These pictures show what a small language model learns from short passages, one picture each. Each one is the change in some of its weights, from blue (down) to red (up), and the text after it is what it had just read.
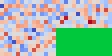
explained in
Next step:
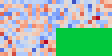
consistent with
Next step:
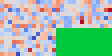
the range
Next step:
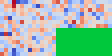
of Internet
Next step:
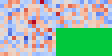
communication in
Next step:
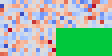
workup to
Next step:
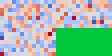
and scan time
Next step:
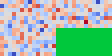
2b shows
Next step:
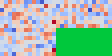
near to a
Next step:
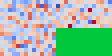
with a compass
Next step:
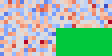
well as time to
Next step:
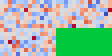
in this case are
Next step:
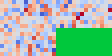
on the use of
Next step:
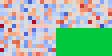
niches as
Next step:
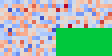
The data come
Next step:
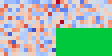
which the students will
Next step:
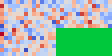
carried out
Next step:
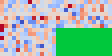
Role of
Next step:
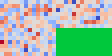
adherence level
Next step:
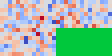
junto con
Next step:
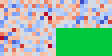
searching space
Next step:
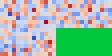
KGs with
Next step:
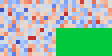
who have
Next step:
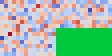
very famous
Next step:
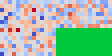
beli pada
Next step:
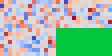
we explore such
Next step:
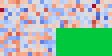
recall for
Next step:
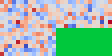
of a set of
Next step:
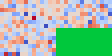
that use path
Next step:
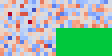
known, this
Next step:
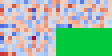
University of
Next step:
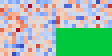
is convenient
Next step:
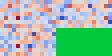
a registry
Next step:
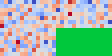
clarity has
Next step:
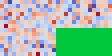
secured over
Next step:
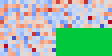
address the
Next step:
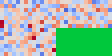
the color
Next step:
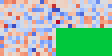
until $2
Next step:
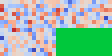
effects, we
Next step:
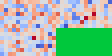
element and a temperature
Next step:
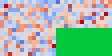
those expected
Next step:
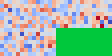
the Republic
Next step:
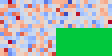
sale they
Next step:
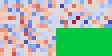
It sometimes
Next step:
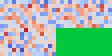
was constructed
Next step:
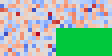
royal du
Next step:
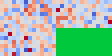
on various
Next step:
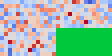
impactados por
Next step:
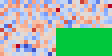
produce a
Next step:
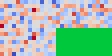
interventions and
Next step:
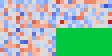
point is the
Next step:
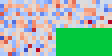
transform one
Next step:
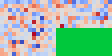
This can be
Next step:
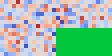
и т.
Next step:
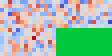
to balance
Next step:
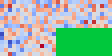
it is not
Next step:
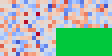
for us to
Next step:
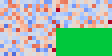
so that they can
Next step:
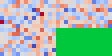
the exposure
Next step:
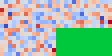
– what is
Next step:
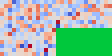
and coin
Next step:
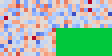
angles and develop
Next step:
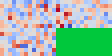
with a dead
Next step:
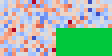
be regarded
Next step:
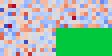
a rotating
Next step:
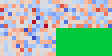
the journal
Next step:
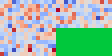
and photons
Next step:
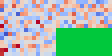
convert all
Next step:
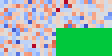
um modo de
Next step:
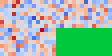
portion of the
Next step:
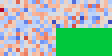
overlap with
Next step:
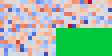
the interaction
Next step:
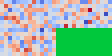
are understood
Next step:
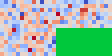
etc., that
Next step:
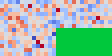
is feasible
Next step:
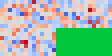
In this paper
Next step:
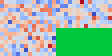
this expansion
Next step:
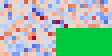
van de
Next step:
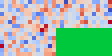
Figure 2.
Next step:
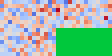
our result is about
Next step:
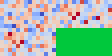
на заре
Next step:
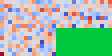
the current
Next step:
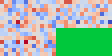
of activity.
